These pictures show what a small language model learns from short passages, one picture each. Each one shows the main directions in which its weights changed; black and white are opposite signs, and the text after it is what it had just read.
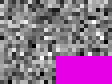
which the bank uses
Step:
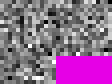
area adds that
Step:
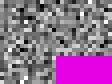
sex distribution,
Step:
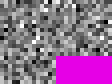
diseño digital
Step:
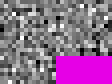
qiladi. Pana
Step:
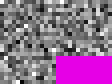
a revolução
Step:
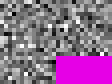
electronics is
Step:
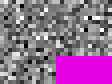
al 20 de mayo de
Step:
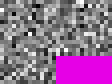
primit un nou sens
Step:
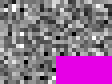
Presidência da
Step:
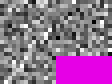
As a whole,
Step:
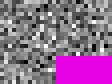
retroalimentación es
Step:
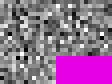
even knowing that the
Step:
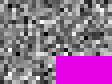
and then back into
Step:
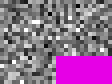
important to develop fast
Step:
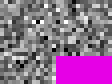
ҳар хил
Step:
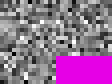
établis pour
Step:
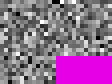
and comparatively an
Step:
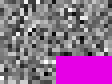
first month, which was
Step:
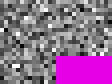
producir proteína
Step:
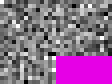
source and dose
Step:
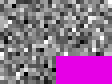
10, meaning that
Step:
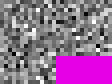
using FLC and
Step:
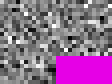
present in middle
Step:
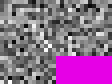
cotidianas por
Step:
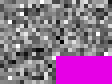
particularly important,
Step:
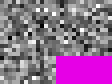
the damaged
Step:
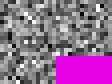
sahobalar arab
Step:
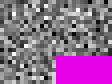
important criterion when
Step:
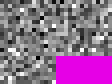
and B.T.
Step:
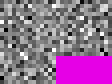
may need to train the
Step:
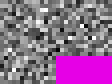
Union, Position
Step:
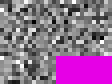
The Story of
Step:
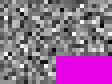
están plenamente
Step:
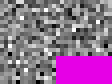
- 3º entrega
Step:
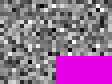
descobriu que
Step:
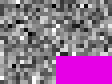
могли бы
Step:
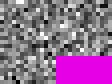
Platform. The
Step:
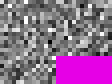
phenomenon of
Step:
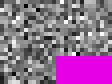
sunt cei care
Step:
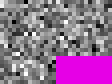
de soi, mais
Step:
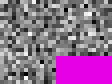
the result of the different
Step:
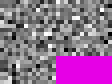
liberalising the
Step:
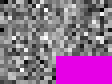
on. The high importance
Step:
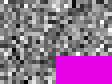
навіть без
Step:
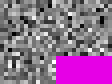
trazer à luz
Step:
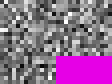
development of corporate
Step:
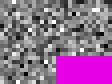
in the practice
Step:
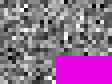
спортом в
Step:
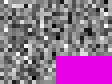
tough plants.
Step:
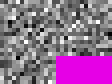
simple deletions or
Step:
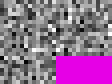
are also the key to
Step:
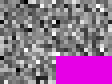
Выражения для
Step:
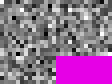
has become clear
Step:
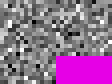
no fundo, um
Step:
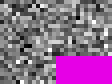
aqua communis:
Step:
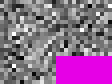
mm L_c
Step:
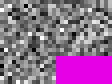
of Brilliant
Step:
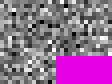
limbs of 45
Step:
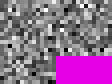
the impacts are
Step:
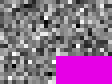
chunki u har
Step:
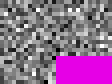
Research indicates that
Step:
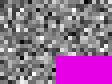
found in Fig. 9
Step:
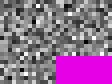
tertanam pada
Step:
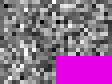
open offices,
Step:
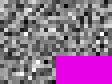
and phenological development of
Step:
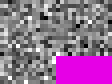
las áreas de
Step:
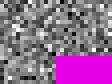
in the language
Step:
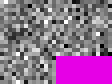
relation (20)
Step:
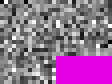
superior, e as
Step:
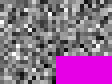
in class and guide
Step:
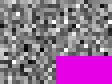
practice, values
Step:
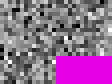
This paper is part
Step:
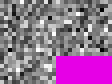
preserved. The
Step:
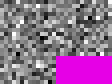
Devi Okta
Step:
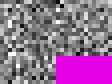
estimate of scale
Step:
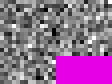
also reveals the
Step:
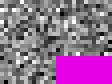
as the “conventional
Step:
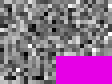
control group design. The
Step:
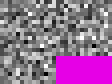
for 8 days.
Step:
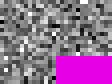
valores intercalaron
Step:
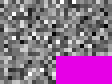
regularly. -
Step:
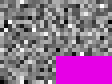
service, exposure
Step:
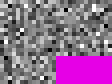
GROWTH and
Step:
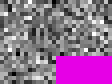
We build on the
